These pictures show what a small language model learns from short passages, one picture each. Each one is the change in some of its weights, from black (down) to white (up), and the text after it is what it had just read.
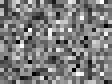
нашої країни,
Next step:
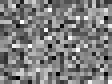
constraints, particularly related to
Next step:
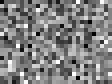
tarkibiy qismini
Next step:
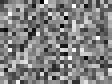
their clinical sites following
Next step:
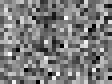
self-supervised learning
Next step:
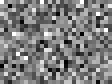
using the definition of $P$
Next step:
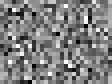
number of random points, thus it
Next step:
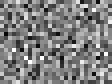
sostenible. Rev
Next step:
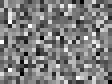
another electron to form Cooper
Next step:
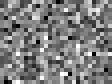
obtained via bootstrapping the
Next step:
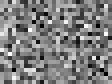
This is taken over to be
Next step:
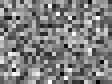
which we use to identify
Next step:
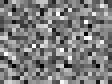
a spatial resolution of about
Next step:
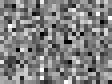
that for all $i$ and
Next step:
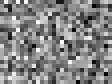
Gilpe por Luis
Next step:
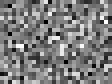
the splitting ratio among
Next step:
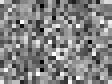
my photographs that
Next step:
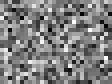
(where $\mu$ is the
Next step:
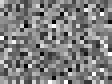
to observe a leading
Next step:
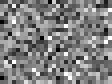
from Lemma~\ref{lemma:
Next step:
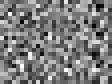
on a tolerance that is
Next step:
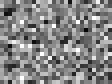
prin metode de
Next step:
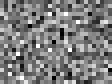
score for each metric.
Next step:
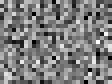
it will lead also to the following
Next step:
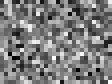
electric breakdown
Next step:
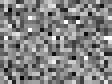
+ \epsilon \text{ and
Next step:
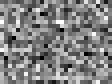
deformation. That is
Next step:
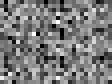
А.Н. Учить
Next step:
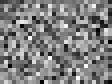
in seedlings of
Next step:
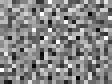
and one of the authors
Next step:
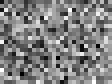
на производство
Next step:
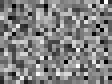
close vicinity of
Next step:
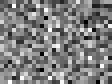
overall shape of the
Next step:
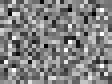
em uma estrutura de
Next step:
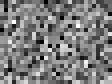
involved in the band.
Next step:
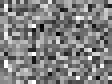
various combinations of moments of
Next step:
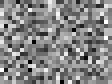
10 mV and as a function
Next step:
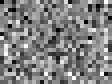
the ratio of gamma functions that
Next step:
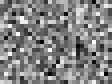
grid oversamples the
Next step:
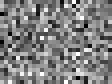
precisão, especialmente
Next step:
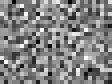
\bibinfo {author} {\bibfnamefont
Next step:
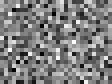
suppose to be $m$
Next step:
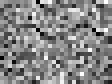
the masses and mixing
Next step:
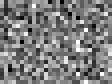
0$ – уровень
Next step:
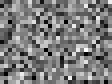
bipartite quantum state.
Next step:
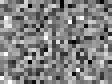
are required. In the control
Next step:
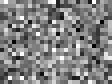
paytda Ibn
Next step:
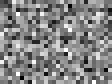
Dominio de otro
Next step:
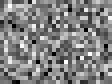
continuous} homotopy equivalence
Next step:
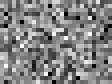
; résultat
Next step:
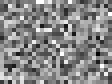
de esa cadena
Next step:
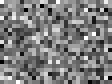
little work has been
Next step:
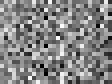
the opinion of the
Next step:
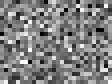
its color structure. This
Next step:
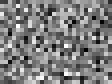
performed the digital neural
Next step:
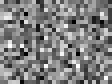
on which the current feedback
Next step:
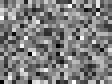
bo'lib, undan
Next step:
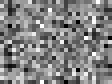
Laboratoire de
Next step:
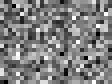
une vision négative des
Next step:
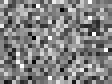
dynamics has a significant effect on the
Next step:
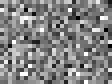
en *Lo obvio
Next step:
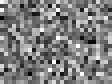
fatos no processo
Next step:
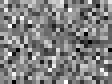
could be distinguished
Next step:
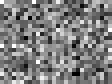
Whitney U 7
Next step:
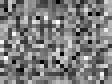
SG. It might be
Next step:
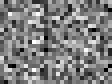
Climaterio: Un
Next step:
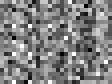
que cobre a boca e
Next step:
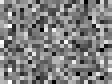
Method for assessing the
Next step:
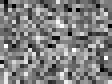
the knot group. For
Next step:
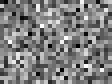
wants a Hamiltonian, one
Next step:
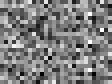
accurately reproduced by
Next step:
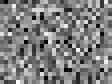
graded of degree $0$
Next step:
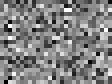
of untrapped particles
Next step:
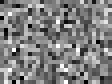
extended source. If the source
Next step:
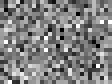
entropy (EE,
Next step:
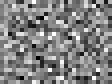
on $\R^n$ is
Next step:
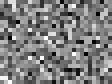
is fixed or refined with
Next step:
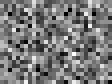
bo'lim o'z
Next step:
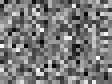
free Baxter algebra on
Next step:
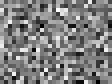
used as an additional tool to
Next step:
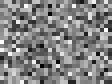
of these hot spots is
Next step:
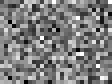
for quasiparticles in
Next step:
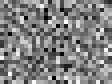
help, though deep
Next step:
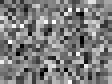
initial condition $y(0)
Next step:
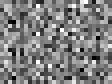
Then the left hand side becomes
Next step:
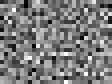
will report numbers that have small
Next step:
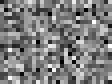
- Djafarova,
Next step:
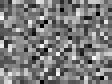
view of the autonomous systems
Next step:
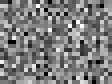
show that $U$ is
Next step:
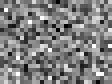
give way to decentralized
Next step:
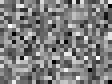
for all $k$) we get
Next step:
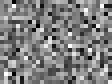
set that estimates the set of
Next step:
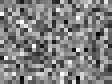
that the core becomes weaker
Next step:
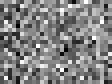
relation \begin{equation}
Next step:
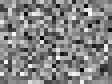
en cuanto a la
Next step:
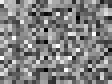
den ÖPNV
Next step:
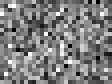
studied according to the standard
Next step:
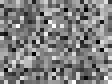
high harmonics of their
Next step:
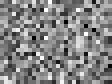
the issue of time of
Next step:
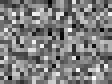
culturais. No
